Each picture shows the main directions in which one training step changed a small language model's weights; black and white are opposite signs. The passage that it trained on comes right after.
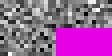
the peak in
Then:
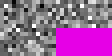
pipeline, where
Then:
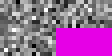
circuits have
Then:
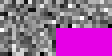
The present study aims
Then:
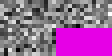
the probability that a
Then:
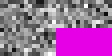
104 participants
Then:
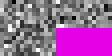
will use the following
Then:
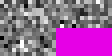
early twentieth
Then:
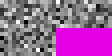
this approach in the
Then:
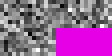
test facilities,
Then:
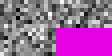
is by decoding
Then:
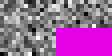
has positive and
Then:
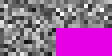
living in the
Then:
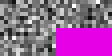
of $\rm
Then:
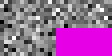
growth in the
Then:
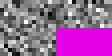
West England
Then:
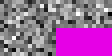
also improves the
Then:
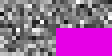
losses at large
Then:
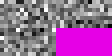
to engage in
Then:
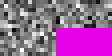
core and that only
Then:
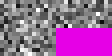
unilateral steps
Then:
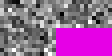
states. We also
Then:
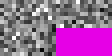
in the classical
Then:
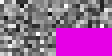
non-zero it
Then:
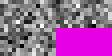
by an argument which
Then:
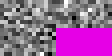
the molecular axis does
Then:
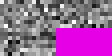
important to suggest that
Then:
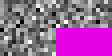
paddy field
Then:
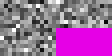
technology within their
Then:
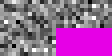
rapidly increasing,
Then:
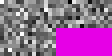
to be independent of
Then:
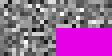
technology influence students'
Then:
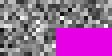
due to the
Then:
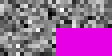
of phrases
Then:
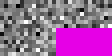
FD mode,
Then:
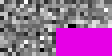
The fit gave
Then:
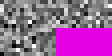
three of them providing
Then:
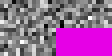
*IEEE transactions
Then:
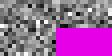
motivates us to
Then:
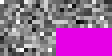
as a result of
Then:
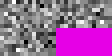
On Soil
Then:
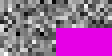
dilaton field
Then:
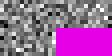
tree in a
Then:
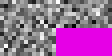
improving energy resolution of
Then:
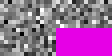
stove can be
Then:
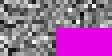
way involved in the
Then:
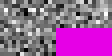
mm. A:
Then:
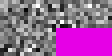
box. Furthermore,
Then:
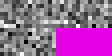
double heavy baryons
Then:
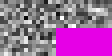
W S W S
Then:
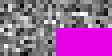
\\ \hline
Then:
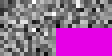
scaffolds from
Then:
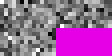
Data Mining
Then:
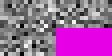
take the word
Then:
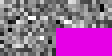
another 150 days of
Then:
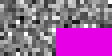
used for neutrino and
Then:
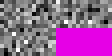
in experimental samples as
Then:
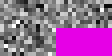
shared with the
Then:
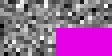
pp.\ \bibinfo
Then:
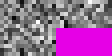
while minimum losses correspond
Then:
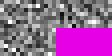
way, the
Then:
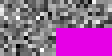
is one of the
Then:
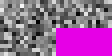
method that allows us
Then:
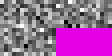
are specified by
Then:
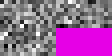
points out, is
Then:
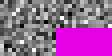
have been combined together
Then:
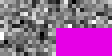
parameter renders
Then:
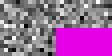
controlled by the
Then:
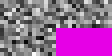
the results discussed in
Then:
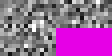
compared by using a
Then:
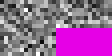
Preparation of
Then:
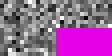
has a finite
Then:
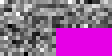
conversion process efficiency is
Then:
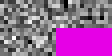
of the polarization
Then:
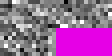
Lagrangian takes
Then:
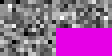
particle density is shown
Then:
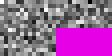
to be added to
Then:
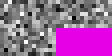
currently unclear
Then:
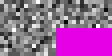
where $M$,
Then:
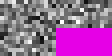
and of consequences especially
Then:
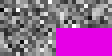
their lives.
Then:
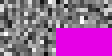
Clinical practice
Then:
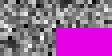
movements. It
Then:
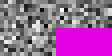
performance of the
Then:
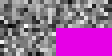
wind plasma and
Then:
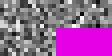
these criteria by
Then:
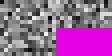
we prefer not
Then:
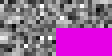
should be repeated until
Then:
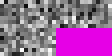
was adopted as a
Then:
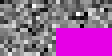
(shown in
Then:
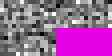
results for each
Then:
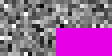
kind of hardware
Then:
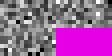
a variety of quantum
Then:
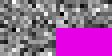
projects via either
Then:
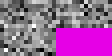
which is just the
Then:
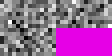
supersymmetric matter contributions
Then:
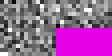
were much more than
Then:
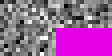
of 18 who met
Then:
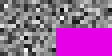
objectives of this
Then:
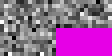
coherent local
